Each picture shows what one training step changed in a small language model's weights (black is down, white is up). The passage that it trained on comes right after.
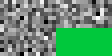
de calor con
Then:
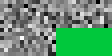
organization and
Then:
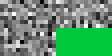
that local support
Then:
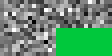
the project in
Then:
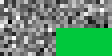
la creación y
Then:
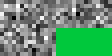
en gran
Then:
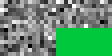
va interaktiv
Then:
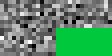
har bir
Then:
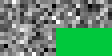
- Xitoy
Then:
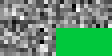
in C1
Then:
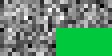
and it was
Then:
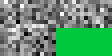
to its rich
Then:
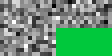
Comunicação e
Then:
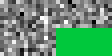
Central de
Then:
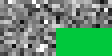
for studies that
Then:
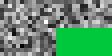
been able to
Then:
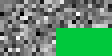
quality of the
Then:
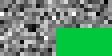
end markets
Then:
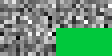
This approach presents
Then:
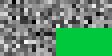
The huge
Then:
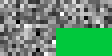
to the study of
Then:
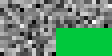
good indicator
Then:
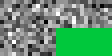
fuera de
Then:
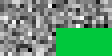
consumers as
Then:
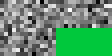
way. The
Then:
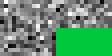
declare that
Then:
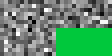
the contribution of
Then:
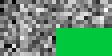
and YPV
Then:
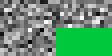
obtained with
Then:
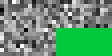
fibers for
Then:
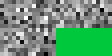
of data and
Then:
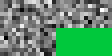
the problems they
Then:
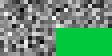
review board
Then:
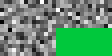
4. Ala
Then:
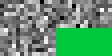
when the FAR
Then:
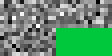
in the short
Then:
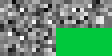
of pelvis
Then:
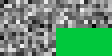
los servicios
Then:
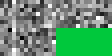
necessary. In
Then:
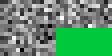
digital environment.
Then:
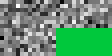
los cuales
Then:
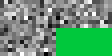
and representation of
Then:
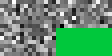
son 3,
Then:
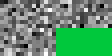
variables (4
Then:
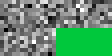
decades of
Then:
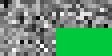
analysing the
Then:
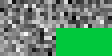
rest in the
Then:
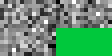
been developed to
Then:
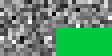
yoshida u
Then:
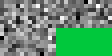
The difference between
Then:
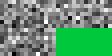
capacity and
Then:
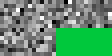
in time.
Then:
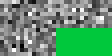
of Contents
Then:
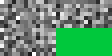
are commonly
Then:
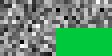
determinants of
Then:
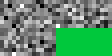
price is
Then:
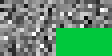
the role
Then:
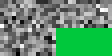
form of social
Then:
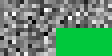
the main theme
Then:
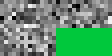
to cell
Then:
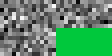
Бак и
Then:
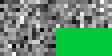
EXT was
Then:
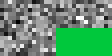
It is found
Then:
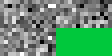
associations for
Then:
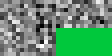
de volumen
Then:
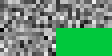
models and
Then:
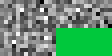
cyst and its
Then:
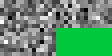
in total
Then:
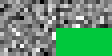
influence performance
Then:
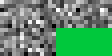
you have
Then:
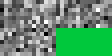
shapes a
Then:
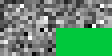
within the waste
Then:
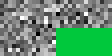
growth of
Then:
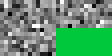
questions or
